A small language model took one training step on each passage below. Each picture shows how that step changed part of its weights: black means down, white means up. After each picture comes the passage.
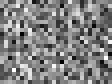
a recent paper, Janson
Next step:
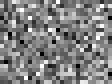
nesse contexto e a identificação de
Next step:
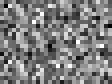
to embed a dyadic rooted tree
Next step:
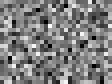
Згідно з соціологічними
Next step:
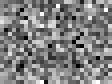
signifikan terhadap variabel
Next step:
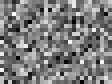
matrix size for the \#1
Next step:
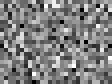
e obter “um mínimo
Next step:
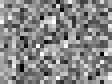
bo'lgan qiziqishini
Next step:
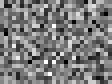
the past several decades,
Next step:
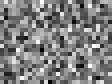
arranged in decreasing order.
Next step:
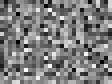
yang terletak yang berada
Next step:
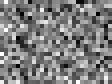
estabelece a Lei Federal
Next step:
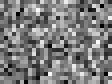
stuck in their shell, who
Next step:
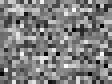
$c'>0$. We consider
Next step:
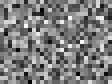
the following extremal problem.
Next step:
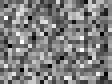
the progress and some
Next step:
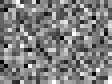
Сердце отдаю
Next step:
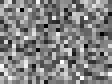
Rezakhanlou's approach
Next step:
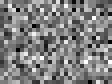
different orientation-preserving
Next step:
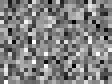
the Grothendieck
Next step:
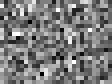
\text{ if } 1\leq
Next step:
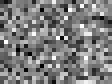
problem, originally developed in
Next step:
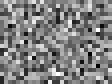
E. Berenguer, R.
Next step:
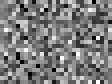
мають залишитися у
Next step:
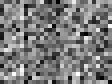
разі, на рівні
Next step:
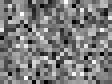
also the support of my
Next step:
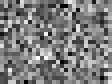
етапом трансформації
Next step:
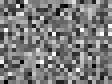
часу починають активно
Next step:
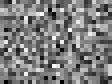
láctico al 50% a
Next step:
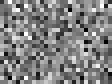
-e$, then the matrix
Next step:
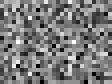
законченном акте,
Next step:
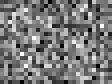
específicas, independientes al
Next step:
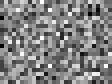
avtoref. dis.
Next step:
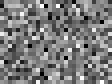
\caption{(a) and
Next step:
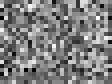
A}$. \end{definition} The
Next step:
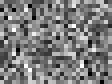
cost of the MIEnKF
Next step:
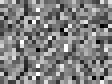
ham ana shunda.
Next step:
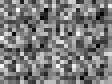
мутациялар ёки
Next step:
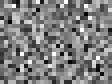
it is regular. \een
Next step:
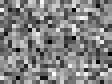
the unique Nash equilibrium of
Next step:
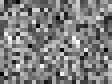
higiene y lavado con
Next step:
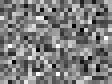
el país. Pues, para
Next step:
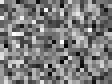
a aplicar el Layout por
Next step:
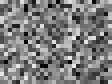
как говорится,
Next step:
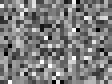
Odontologia no Brasil tem
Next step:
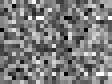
but reproduce or die locally. This
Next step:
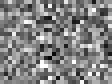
easy to see that $\partial
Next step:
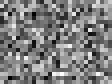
A direct computation gives the following:
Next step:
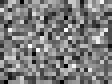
of edges connecting nodes are
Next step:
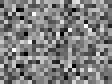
righthand side of the above
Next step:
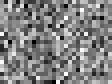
Adabiyotlar tahlili tizimli
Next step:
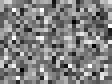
leading role in maintaining
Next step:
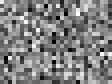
\textit{for some} \[ m
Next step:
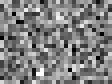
adı verilen bir IS
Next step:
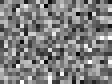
um status que vai
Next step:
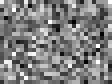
weak solutions $u$. The
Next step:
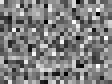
$h: X \cup {\mathcal
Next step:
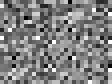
veya bir sonraki
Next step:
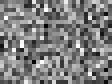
Estrada san'atining
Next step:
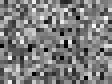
\noindent {\bf 2000 Mathematics Subject
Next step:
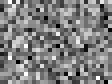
\la_3$ be any three
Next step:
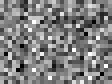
type separated morphism. Then we have
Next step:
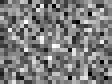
first by $\mathsf W$ then by
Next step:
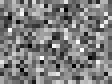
$A$ has eigenfunctions
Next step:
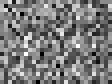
las celdas en las que
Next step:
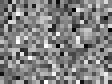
\cite {Vi,
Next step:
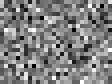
by an equation \begin{equation}
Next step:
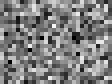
sense for $n\geq
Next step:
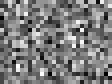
the present context this has to be
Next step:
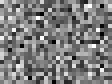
suelos. Ubicación de
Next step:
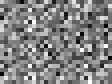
Cambridge University Press.
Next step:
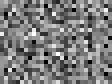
Konseling (BK)
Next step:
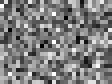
of these polynomials (with multiplicities)
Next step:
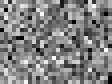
the plane $[x,z]$.
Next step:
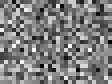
enfermeiras no cuidado
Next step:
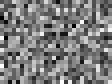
fahrlanadi. Bu
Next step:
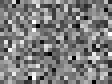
COVID-19 mental em
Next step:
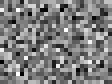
list presented in this section contains integrals
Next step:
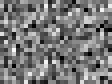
es que tenga potencia da su
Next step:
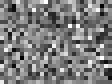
space of admissible controls are
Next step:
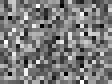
as a prior significantly improves
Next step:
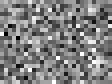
throughout the whole interval I.
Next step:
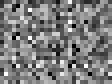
pouco e muito
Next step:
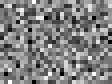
article. Our second theme is the
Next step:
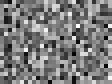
trabalho em home office será
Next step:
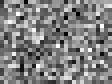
Lemma~2.5. We now
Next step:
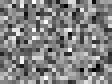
необхід- Рис. 1.
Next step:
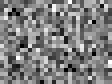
for a Regulation of the European
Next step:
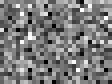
Science and Higher Education ofor
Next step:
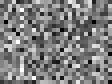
3/4 de terras,
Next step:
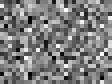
\caption{} \end{subfigure}
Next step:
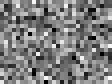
following Remark \ref{Dyck
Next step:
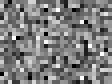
&\qquad \text{on}\
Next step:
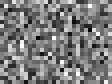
content of a vacuous
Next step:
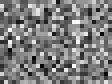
vanish on the boundary, and can be
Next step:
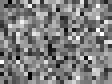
to be the $K \times
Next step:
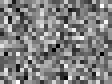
jeweils ein Icon²
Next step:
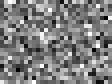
in DEA formulation. It should
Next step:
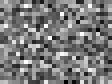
Roberto et al.
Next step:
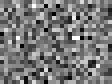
in this case, we can extract
